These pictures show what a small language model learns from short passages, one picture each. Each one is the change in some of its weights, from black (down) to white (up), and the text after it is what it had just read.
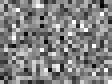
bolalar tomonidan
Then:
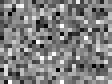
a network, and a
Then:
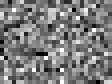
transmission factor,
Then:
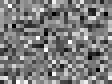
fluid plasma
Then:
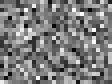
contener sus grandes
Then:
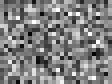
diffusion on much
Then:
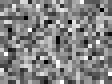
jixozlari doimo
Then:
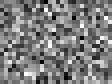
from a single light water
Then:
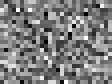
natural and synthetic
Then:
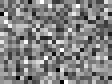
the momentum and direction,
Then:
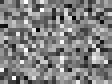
For this purpose, there
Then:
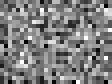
Embora esta
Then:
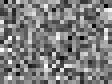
(modulated by the
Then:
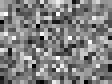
capacidade de circulação
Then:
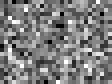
o'zgartish va
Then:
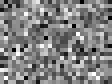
Before the mixing of
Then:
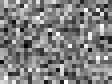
slow, and asking
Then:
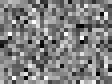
measured using the three
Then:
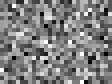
de uso empleando lo que
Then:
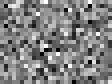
qo'lning bosh
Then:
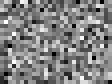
da psicologia e da
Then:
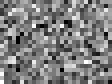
cima da aréola
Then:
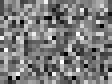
Both simulators agree
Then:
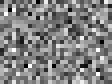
by $20\AA$ width
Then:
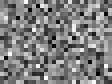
to be the basic
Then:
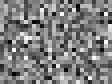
In particular, \emph{we
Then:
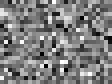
per molecule at a given
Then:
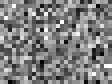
að ekki er
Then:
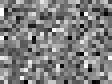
подолання цих
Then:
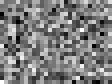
masalaga o'zining
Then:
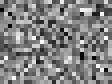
anlam kazanır
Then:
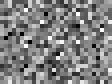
$E_F$ can be
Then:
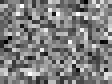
the case of a free
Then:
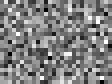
yondashuv asosida
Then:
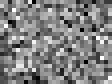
hech kimga sir
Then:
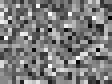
be described by the
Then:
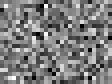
possible to reflect on the
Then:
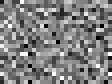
програми, що
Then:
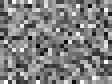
critical points. In the
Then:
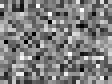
at rotation frequencies
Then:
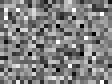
и обеспечения
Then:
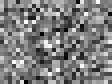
como Integridade” de
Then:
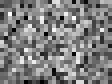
consiste em um estudo
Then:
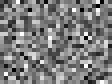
thanks the National Science
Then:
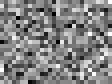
а среди всех
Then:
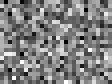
In summary, we have
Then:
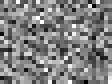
tunneling at
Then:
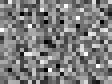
\hat c_{j \sigma}
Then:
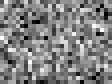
pressures on the chest.
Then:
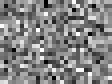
tool in analyzing the
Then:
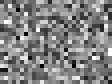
loss (error)
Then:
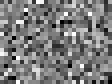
4 : Présentation de
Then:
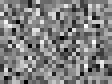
independent random number
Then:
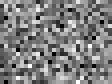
dar el Qalam,
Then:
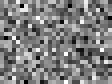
mathematical modeling of the
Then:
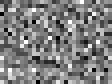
jamiyatda etarli
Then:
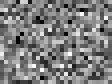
corresponds to an area
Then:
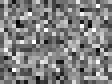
here is based on the fact
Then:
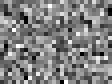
ability to see more and more
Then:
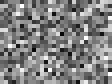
the time evolution of the
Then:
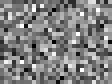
the charge in both the core
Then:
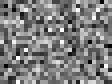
for the Deendent
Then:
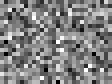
for $q=3$, using the
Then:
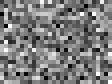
and superposition,
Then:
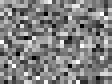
de formação para a
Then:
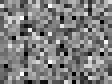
We therefore propose that
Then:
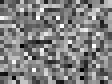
yang mendefinisikan
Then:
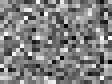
(dashed gray line,
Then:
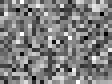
the observation data, the peak
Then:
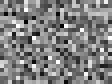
and the inlet flow
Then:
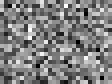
tutti insieme
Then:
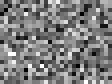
mumkin; -
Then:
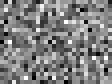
final. ✓
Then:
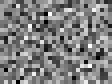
\begin{figure} \centering
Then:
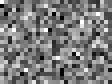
es una posibilidad de
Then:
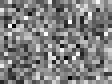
Then, by integrating
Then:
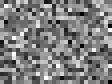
diagnostic magnetic
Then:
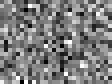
biológica del
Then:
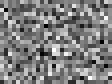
of $\mathbf{L}$. For
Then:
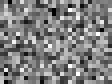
of molecular line transitions
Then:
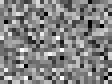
state. We use the mass shift
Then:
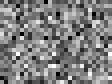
eight Si detectors.
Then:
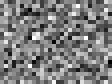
the nature of dark energy
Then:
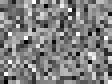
though the equation of
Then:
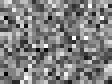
xizmat qiladi.
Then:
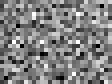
corners on the even or
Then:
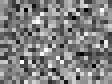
measure the diagonal elements
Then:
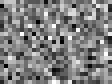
feelings that help the
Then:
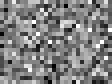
este estiramiento
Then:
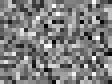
become the most fundamental
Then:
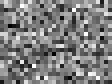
we extend by including the
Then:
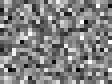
Ages, Kesh
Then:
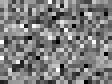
Ряды таких
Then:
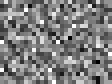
uchun dunyoni
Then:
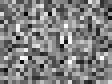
to be the beginnings of
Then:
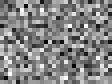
point $\alpha=0$ (or
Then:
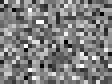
3rd International
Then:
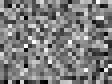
uso de produtos
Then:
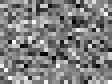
correlations. Towards
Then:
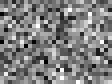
spiral structure, at
